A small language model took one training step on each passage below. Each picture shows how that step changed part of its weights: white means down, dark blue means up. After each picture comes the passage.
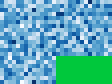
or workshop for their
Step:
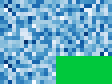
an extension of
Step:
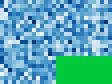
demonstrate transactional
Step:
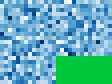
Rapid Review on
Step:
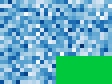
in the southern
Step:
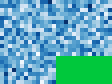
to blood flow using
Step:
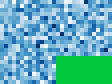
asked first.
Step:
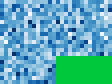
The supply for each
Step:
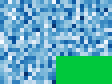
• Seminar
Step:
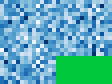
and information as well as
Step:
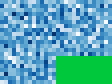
recrystallised from
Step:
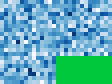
any possible agonist effect
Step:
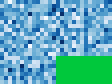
injuries or
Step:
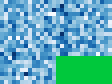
GALT in the
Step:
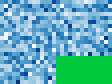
inhibit fungal
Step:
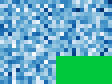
unit volume.
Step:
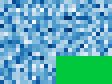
performance in emotionally
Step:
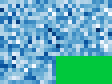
- ✓ The
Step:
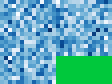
errors that can be
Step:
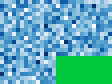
have been optimized using the
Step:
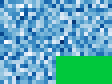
evaluation metrics
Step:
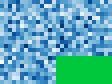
each perspective on this
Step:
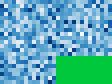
climatic conditions under which
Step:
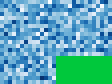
which have shown typical
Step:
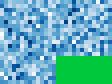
into category I
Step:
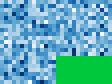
unit circle
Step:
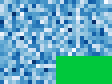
Horizon Europe
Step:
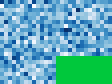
including the 'global
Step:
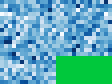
las huellas
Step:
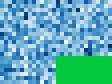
of future teachers have been
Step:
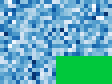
should be attributed to
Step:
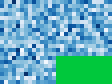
perspectives of the
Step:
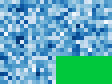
path length, L ,
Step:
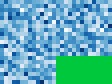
a subset of
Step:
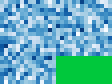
speculates that the source
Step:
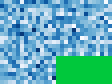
Sports are big
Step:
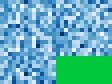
that majority of the
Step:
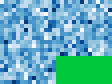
3: Respondents'
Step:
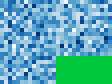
individuals with diverse
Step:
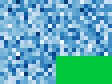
an infinite set A
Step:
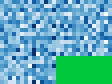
the scientific community who
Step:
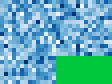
the two control days is
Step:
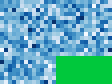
and acts as an
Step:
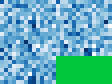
impact on improving teachers'
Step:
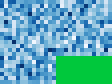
caries resistance
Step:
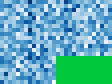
values in the minds
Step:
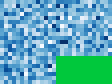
a current explanation so
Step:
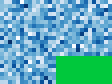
technology is based on it is
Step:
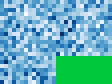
significant role in the process of
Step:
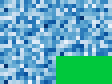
ensures secure and
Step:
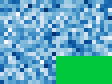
probably formed
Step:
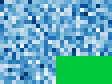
proceeds well and
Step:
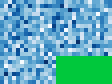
linearly before
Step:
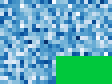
the food you are
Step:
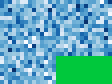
less strategic product
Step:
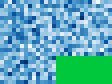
of apparently
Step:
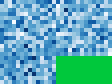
level, limiting
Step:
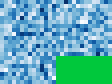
transfer equation is of
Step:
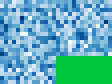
police service during
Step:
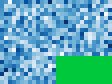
together, these results
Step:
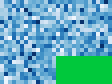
materials Z is given
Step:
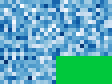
360°, presented in
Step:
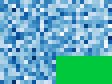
time as bubbles
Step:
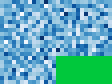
the correlation between increasing
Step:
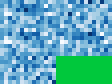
the proposed ACM
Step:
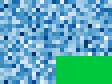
teaching community as much as
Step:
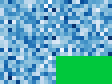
A Table 8 Best
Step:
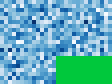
time) Category
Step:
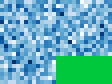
The third position
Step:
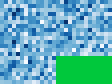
with the highest number
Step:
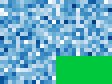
National Higher
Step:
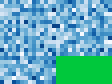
Programme in Cross
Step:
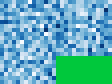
the specific challenges associated with
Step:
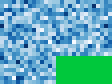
of relativity,
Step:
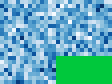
involve three types
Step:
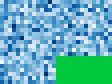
welfare so that
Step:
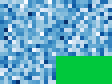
to be impressed
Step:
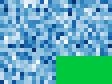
build direction was
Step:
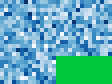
management: - Use of
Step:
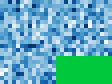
all cotton samples
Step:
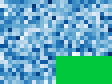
not too small values of
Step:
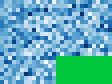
determine the effect of the
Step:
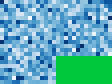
social responsibility, and
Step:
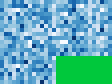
than PNB.
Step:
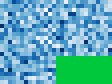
optimal clustering
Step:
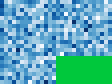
supported by detailed
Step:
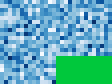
Such uniqueness
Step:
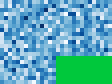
European Directive
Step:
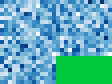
the communities, and in
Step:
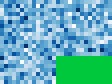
and communication of project results.
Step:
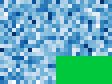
indicate safety and
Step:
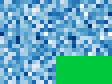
benefits for all
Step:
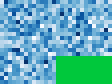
bias β' and
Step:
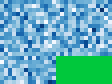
The paper title
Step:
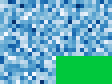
Kevala vata
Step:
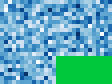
well-defined and
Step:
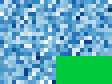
is a research associate at
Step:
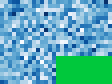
the lower Amazon
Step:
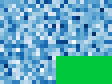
a text input
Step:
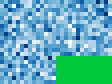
while the device
